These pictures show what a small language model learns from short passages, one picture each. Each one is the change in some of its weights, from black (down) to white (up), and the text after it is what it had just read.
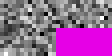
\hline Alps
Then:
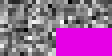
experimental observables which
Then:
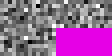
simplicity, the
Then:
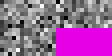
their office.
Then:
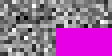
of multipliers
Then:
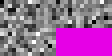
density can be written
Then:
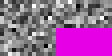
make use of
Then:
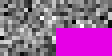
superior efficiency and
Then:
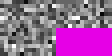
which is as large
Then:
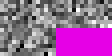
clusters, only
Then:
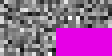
the usual gauge
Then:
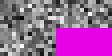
function of angle,
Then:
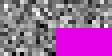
For both devices
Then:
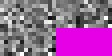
of this work are
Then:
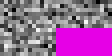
giving the
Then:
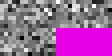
The results of the
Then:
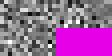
the overlap matrix
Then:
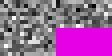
good approximation to the
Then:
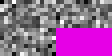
actions is an
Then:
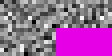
graphene with exchange
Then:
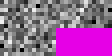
any other object
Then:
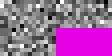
from room to
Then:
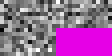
the adjacent
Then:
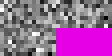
is applied in order
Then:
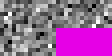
network can extract
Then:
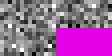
gravity. In
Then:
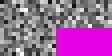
by Mei and
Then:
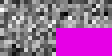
by disorder.
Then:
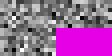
to better understand
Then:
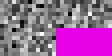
applications sketched
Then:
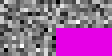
the ChPT in
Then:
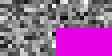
which are the
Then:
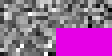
simulation, the
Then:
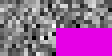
and search. The
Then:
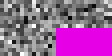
assumed to satisfy
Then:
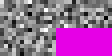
TPD values
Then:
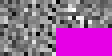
temperature quenching
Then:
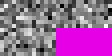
iterations of
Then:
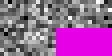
initial variation is like
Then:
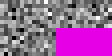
Wind &
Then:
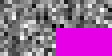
absorption or emission of
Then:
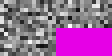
the independent case,
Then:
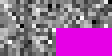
To observe this mode
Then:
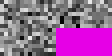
the depth of the
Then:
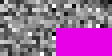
similar pattern. Thus
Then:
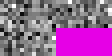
two sets of results
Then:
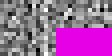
cosmic magnetic fields
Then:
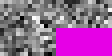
model in 2d
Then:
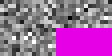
normal nuclear density of
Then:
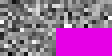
where $ B
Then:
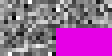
is thus assigned
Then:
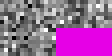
had laboratory
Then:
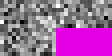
also be described in
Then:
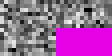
the first one
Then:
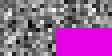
see inset in
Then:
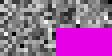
with purely
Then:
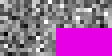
excited vector
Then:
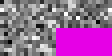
on high-dimensional
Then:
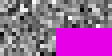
low densities,
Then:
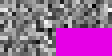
for the atomic
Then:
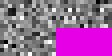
background values \bea
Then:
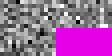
$Y$- components
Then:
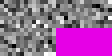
children when
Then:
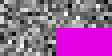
the important directions
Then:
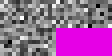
along the simulation
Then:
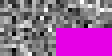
summary in section
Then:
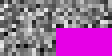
of iterations
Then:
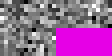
which star product is
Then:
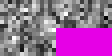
to potentially
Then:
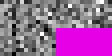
L)$ is linear
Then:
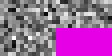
We have fixed the
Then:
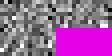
redshift, for two
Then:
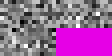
each path. Since
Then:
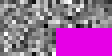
Inserting the
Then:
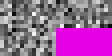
scenario has presented in
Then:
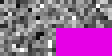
recently developed
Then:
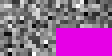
Therefore, we find
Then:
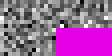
other hosts may
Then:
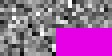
an integrated luminosity
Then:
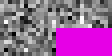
discussions. In
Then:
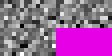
mesa separated
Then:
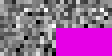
LPM and
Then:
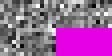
models relative to
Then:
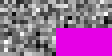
found that 8 or
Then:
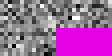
severe time
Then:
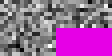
with energy resolution of
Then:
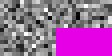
Fermi energy,
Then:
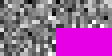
chiral gauge symmetry
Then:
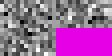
rare earth
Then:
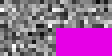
on the surface.
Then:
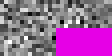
the overlap function
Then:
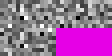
lower than ideal
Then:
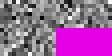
system (b)
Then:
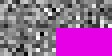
The channel estimation
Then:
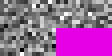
opposite to what
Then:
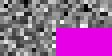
improved with
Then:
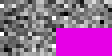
detailed analysis of the
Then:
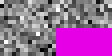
is also affected
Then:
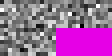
on reproducing the
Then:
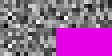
may either originate
